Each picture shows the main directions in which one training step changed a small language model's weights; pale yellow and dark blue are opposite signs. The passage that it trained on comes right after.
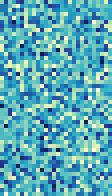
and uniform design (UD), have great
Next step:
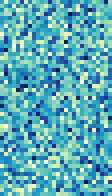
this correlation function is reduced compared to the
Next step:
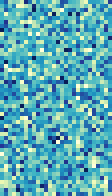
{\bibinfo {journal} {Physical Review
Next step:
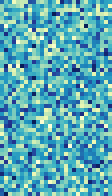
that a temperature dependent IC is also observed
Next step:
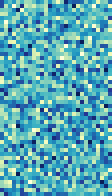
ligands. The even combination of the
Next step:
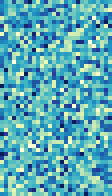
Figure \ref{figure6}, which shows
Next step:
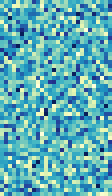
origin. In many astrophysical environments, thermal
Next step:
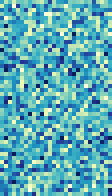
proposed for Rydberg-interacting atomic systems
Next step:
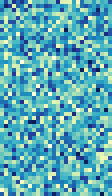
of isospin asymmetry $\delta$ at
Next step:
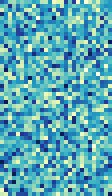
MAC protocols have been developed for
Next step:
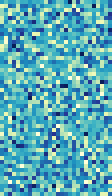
a skewed Gaussian distribution of the
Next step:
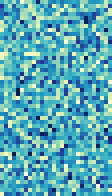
may be achieved through deconvolution using a
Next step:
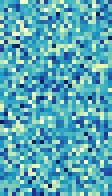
Fermi energy $\epsilon^{\,}_F$,
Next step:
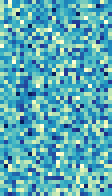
spectrograph on a large telescope.
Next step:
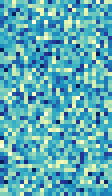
choice of IMF than the former model.}
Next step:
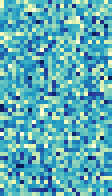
A separate study of stars near the object's
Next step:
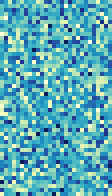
a state $\ket{\psi(\bs
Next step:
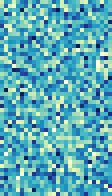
each user is the same as the central
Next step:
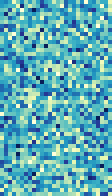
Monte Carlo step is to take the raw
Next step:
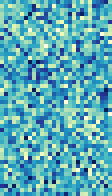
\int d\tau \, d\sigma
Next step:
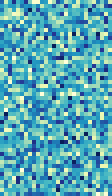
show, that all cases where magnetic moment is
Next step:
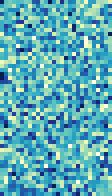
model may appear benign while internally
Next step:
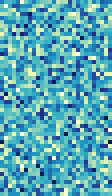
an ordinary fermion. The branching ratios of the
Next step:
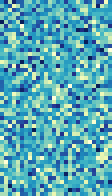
$\omega_l$ are the
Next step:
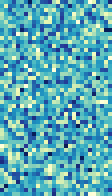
upload their model parameters to a
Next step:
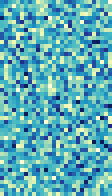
order fitting as a function of cycling
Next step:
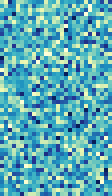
over a broad range of $x$,
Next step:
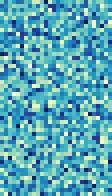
and presented in the following three subsections,
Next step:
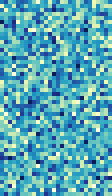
by only about 1 fm. The effect
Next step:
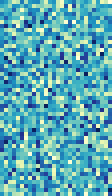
possible combinations of 2-body and
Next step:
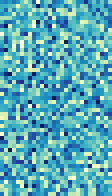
this result is consistent with the fact that the
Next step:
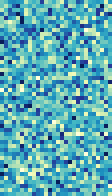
Volume Graphics}}. \newblock
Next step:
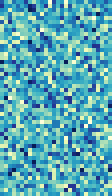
study of averages over a large events.
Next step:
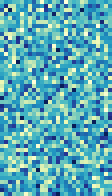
where the quasiparticle momentum is changed from
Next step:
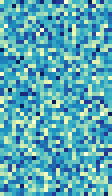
principle (allowing the use of
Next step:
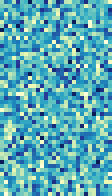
independent (what does not necessarily mean that
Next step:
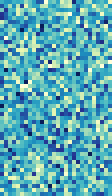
(ii) The lowest energy state at
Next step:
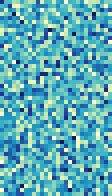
abundances of neutron-capture elements in the
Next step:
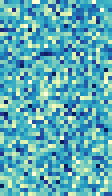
can have some workshops so that we
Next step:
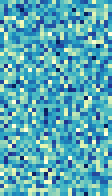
number of atoms), as well as rotational
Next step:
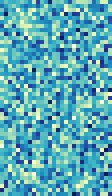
eliminate the need to invert any
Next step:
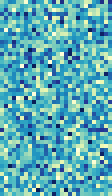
with their exposure times. The SOT images
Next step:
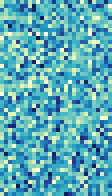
\mcUH-matrix version.
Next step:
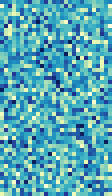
`cold' when referring to
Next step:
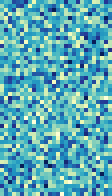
panel). This is in accord with
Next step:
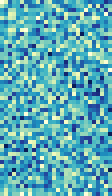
trend of the rapidity widths is also well
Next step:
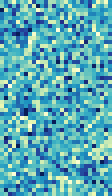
\eta_n^T D
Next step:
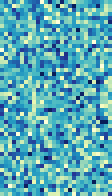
during the prototyping phase described in
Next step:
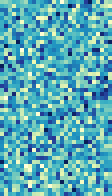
Technology}\\ Tehran, Iran
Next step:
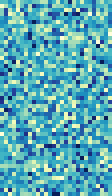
a short time. This will be
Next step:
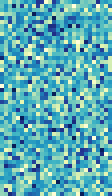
service. % % For more information on
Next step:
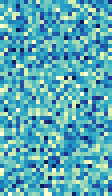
the models, where bond length is considered as
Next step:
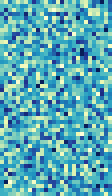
with a fixed height of 300 pc from
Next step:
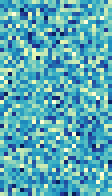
will increase with an increase of the laser pump
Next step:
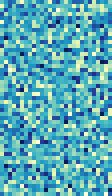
Then, the maximal absolute value of
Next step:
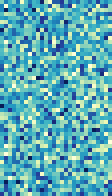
past several decades of superconductivity research,
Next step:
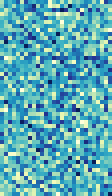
nuclei) to an average precision better than about
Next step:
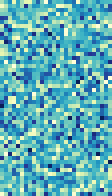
Figure 12. Saved model and model
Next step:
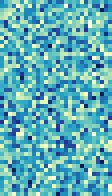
2021. \newblock Publisher:
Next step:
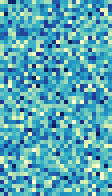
found that it gives consistent results in the
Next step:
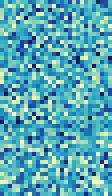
\right) \end{equation} where
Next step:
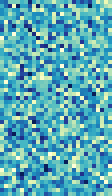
\cite{linear2}, the amount of
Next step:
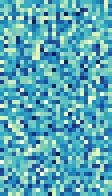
into a circle on the equatorial plane
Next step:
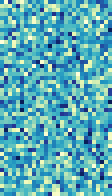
'magnetic contrast' of Fe and V and
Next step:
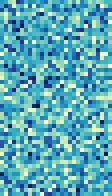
the radar, target and IRS positions,
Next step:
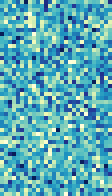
floating-point limit of a machine
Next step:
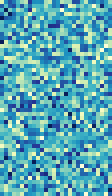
This contrasts the behaviour of a
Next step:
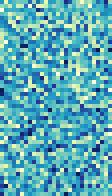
\omega)$ model taken in RMFT
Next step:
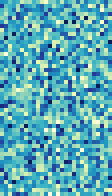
spectroscopy of early-type stars with {\it
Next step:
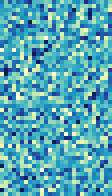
stars (for the APASS catalog,
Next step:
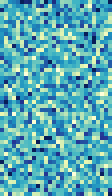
collision event, as the principal focus of
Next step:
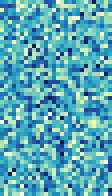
aspects of planar multi-mode
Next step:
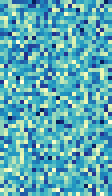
information of the first layer consists of
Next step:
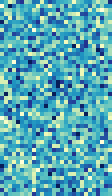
used to scoop up the
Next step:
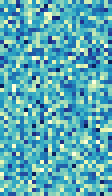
M-I transition separates the Mott
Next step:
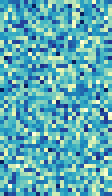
file to be linked into the application.
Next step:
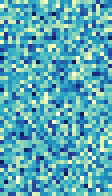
bends the trajectories in the direction of
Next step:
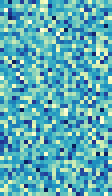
error of $\sim 20\%$ in the theoretical
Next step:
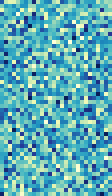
important one of that is that the respective concept
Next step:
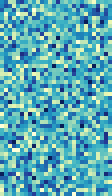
are in 8mg, the best way
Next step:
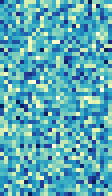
Russian Academy of Sciences,
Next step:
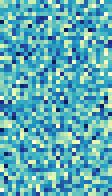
absorption spectra of local sources powered by
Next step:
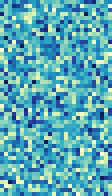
patterns, Spatiotemporal
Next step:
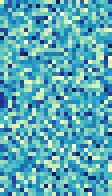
was selected with length $L_{{\rm
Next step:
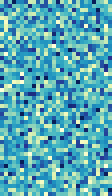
of galaxies of comparable intrinsic luminosities
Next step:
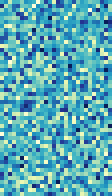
shape of the nucleus at scission corresponding to
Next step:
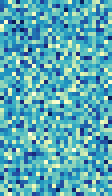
the potential spectrum is clearly responsible for the
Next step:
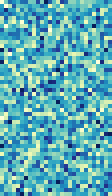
moment photon 2 arrives at
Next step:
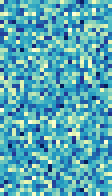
the self-dual string numbers
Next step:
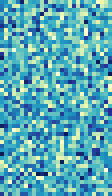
and after the \ac{db}
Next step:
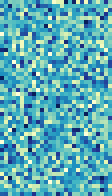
this protocol and therefore, our next step is
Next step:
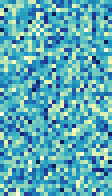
D. Hennig {\em et
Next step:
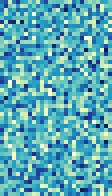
the self-gravity wakes in the
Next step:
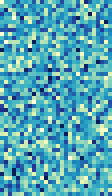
stability limit ($\lambda$ becomes negative,
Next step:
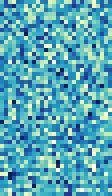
L_{\rm E}/ \varepsilon
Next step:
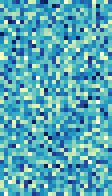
the Regge limit. This is due two
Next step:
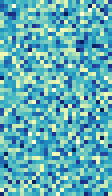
suggesting that these may be just the
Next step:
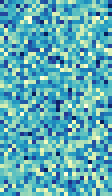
ROCOF feature as input is
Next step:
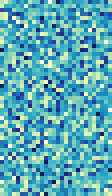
systems due to its computational efficiency and stable
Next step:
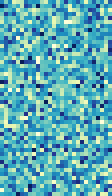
eigenvalues of the pulsation modes (for an
